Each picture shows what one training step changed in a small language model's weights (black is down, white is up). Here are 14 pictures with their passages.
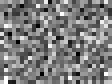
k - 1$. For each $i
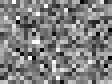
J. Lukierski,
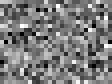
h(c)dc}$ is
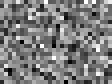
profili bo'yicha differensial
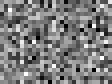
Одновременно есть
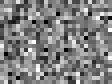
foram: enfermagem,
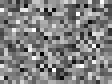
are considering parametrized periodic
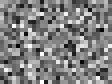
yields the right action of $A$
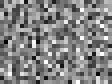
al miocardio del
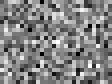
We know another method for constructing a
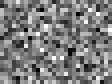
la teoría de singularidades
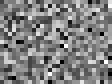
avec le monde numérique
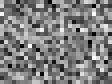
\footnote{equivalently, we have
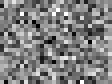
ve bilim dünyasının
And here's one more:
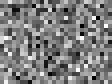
slopes $\{\lambda_V,
